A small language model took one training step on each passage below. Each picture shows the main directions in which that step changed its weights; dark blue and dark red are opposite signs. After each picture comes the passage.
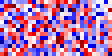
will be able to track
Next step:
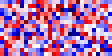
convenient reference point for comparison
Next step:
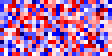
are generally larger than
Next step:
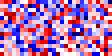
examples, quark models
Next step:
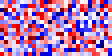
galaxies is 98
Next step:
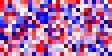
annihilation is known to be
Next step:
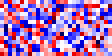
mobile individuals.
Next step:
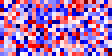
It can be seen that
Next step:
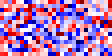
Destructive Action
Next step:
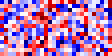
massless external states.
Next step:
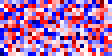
metals and a pressure
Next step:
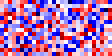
another estimate of the binary
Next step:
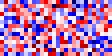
by \baray
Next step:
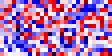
The event tree thus obtained
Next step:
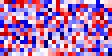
but required $P$
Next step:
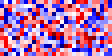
time. Later,
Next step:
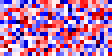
to small particle numbers.
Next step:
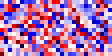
jet, and the jet
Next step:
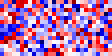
we chose to include
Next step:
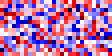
arises when the model
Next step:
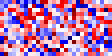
as suggested by the model
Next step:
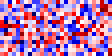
number of different perturbative and
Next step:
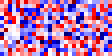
its design. Hence,
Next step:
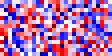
topology of the
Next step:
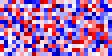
the analytical steady state for
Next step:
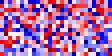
from a recent analysis by
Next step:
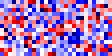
M. Saslow
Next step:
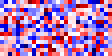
Gamov). As
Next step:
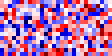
algorithm and was compared with
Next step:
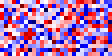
Production* | |
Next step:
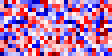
\ear and allows one
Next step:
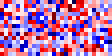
resolution. Our results show
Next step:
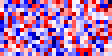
of the resistance matrix
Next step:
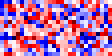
reduce its area down to
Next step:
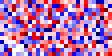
that these disparities call
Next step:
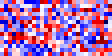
the system into a set
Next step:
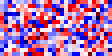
sectors. The real
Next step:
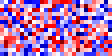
the ground state energy for
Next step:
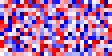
of each bin is
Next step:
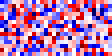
procedure. \newpage
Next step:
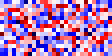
to the DW},
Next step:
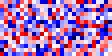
test set, the
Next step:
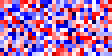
with computational components being considered
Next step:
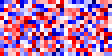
taken up by the
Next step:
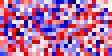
qualitative explanation of
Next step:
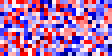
at REL
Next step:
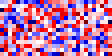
We believe that
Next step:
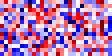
WSI, and other
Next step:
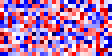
of the samples to up
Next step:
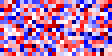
For simulation using the velocity
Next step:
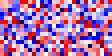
with $x \in
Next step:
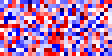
Hermes' sMC
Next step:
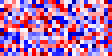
found that the performance of
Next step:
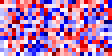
in computational physics.
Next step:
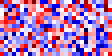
is pumped across
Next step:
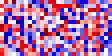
H4b and
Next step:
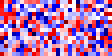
determines the total spin
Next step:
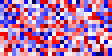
is specifically designed to analyze
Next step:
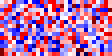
The actual size of the
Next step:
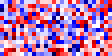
verify the effectiveness of the
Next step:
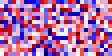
the modes listed in
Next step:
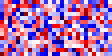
of dots1]
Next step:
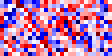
terms of $t$
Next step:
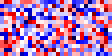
throughout our calculations:
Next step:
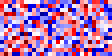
entangled state may not
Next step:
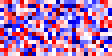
key features in the phonon
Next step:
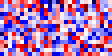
at X-ray
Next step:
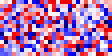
The energy cost for each
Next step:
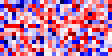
striking behavior of
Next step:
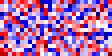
at the top.
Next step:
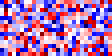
mm]{} \caption
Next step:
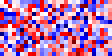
software package for RPE
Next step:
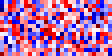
have experimental lifetime values and
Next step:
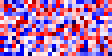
\wedge \Big(
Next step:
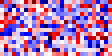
is evaluated objectively
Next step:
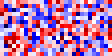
not just information extractors
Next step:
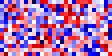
is not significantly present.
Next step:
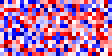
from the given input context
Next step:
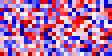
the exactly solvable
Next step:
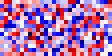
regressions. In the
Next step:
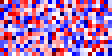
seen is that real
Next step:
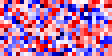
and emotional intensity
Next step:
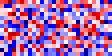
considering charged black holes
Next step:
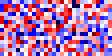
understood in terms of
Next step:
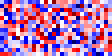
optimizations together,
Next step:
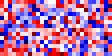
inserting calibrated
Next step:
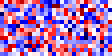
through the Welcome
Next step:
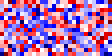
one clean criterion,
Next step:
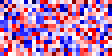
is that of passive
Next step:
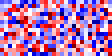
to create such a spacetime
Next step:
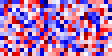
and the typed parameters
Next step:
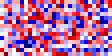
calibrated with respect to
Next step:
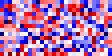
interact with virtual
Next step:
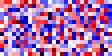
to each other on a
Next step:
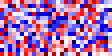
football which is
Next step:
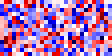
for each $m$.
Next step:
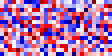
the Zariski
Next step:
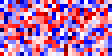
pair of ground assets
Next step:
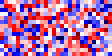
now consider the limit
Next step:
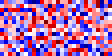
slit effects into
